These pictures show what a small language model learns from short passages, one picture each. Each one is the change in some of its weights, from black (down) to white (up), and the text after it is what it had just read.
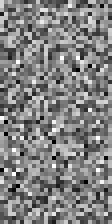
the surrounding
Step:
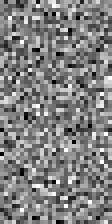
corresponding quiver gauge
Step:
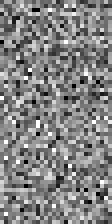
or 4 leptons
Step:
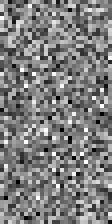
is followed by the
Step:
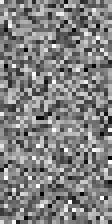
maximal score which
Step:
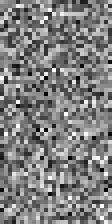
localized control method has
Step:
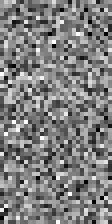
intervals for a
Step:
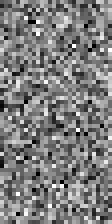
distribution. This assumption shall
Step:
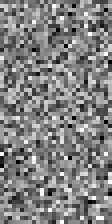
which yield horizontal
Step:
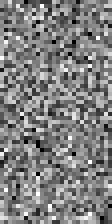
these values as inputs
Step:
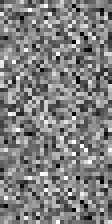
were also found in
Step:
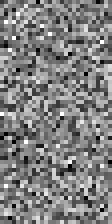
track moving
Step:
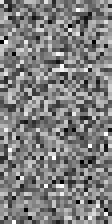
higher than that of
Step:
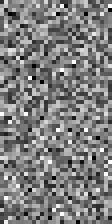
files are valid |
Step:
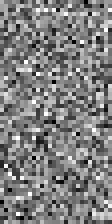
a step further,
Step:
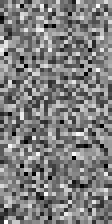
make this simple but
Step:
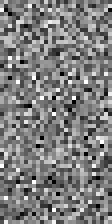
are not included in the
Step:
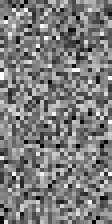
up for the second
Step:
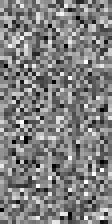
upper bounds on the
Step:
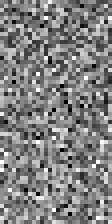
Thus, the numerical results
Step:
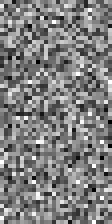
of the external field
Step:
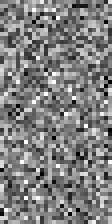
The indicator should allow
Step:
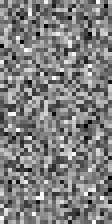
of the maps in
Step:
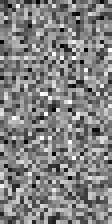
is entered [see
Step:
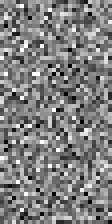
local tangent space
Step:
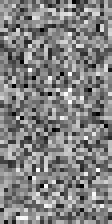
limited utility except
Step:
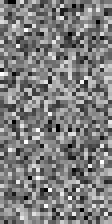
carried out in the
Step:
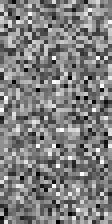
in the next section.
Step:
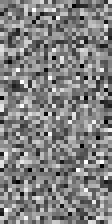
The lower panel shows the
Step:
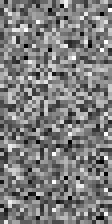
and their corresponding times are
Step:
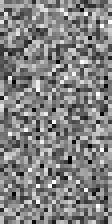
notice that,
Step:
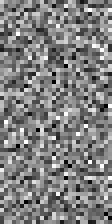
systems, one may
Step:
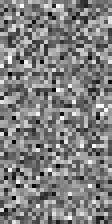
Dirac fermion
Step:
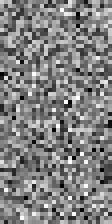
divided by the
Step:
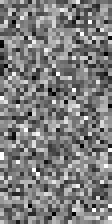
} \caption{
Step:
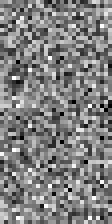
deep learning,
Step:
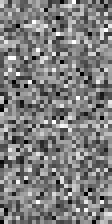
antenna in the
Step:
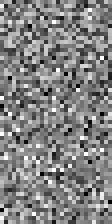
of suggesting the
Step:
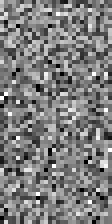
all terms in the action
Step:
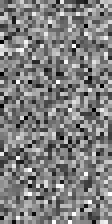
expected scale of galaxy
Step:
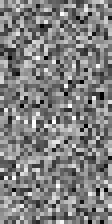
photomixer is
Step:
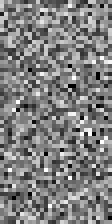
the electron temperature is
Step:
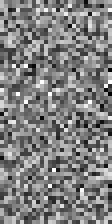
a unique value for
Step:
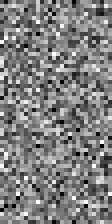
drops and inner
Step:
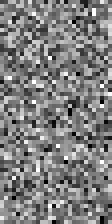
number of eigenvalues increasing
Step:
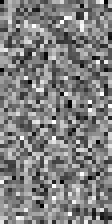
Alignment. In
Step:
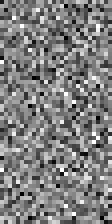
\item \dots an
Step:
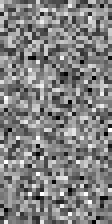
the notion that the
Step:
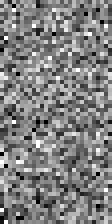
as possible that test this
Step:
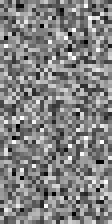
and bigger,
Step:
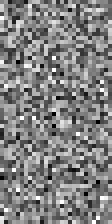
is supported by the fact
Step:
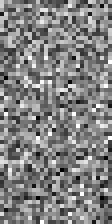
the total efficiency and
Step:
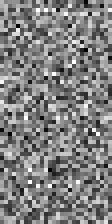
a measure of performance,
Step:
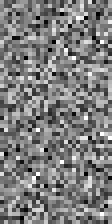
and ease of
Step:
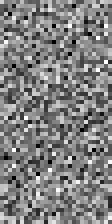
gravity, as demonstrated
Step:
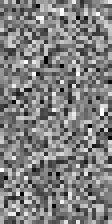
couplings: the
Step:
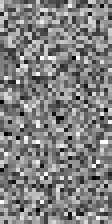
the adiabatic
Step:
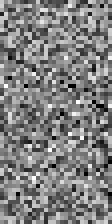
the total number of
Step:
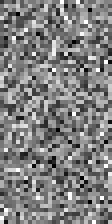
including doing consistency
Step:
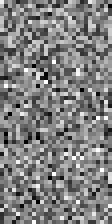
which can be seen as
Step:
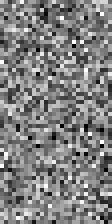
supported in part by
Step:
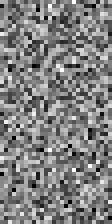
factor $\alpha$ and
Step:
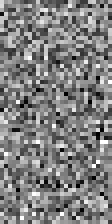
the feedback of
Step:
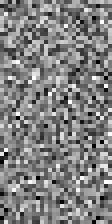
equation for the dimensionless
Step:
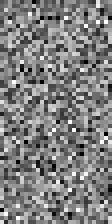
V concludes the
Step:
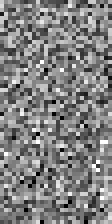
the list of
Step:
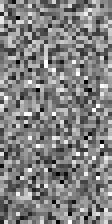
in the study of the
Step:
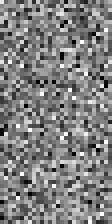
maximally entangled
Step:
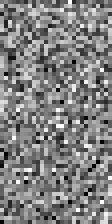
that in the experiment in
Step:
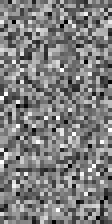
characteristic of the original analog
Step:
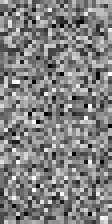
node features. Three
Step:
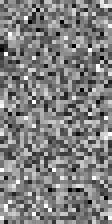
we will denote this result
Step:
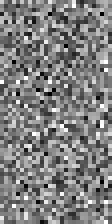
numbers. Polar
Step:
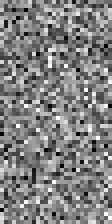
processes, small pixels
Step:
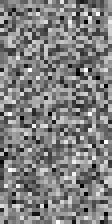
then left in an
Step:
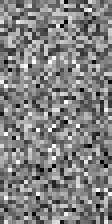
might be because, as
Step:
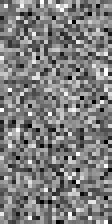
H \nonumber\\ &=&
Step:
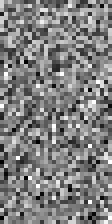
the wavelength difference between two
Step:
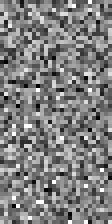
its eigenstates
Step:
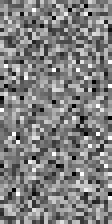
Phys. Lett.
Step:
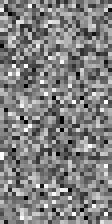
are planned for
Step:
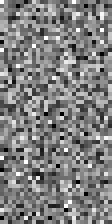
to $1$ and
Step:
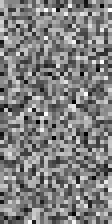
a project to evaluate
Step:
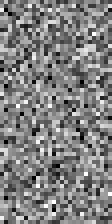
are averages of
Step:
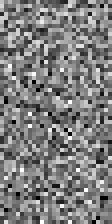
the static frame,
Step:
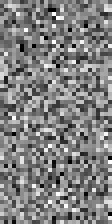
leaked ear
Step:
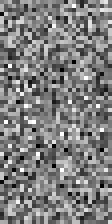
energy per bin. We
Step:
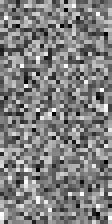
approaches. It has a
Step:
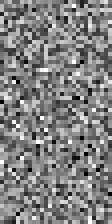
energy of a single ion
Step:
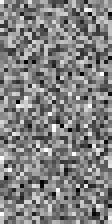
space it may run in
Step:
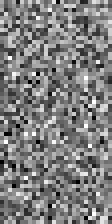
behavior is consistent with various
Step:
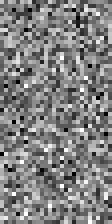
mixing angle in
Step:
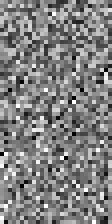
models used to provide input
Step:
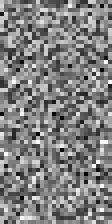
the lifetime of
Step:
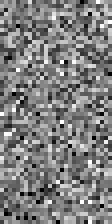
solid state reaction of
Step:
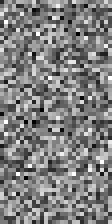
works that the
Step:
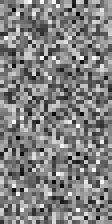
}{\partial r}
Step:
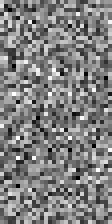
noise spectrum. The
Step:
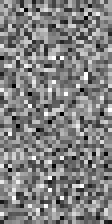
make $\epsilon <
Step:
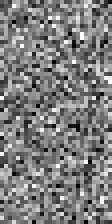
coordinate $u$
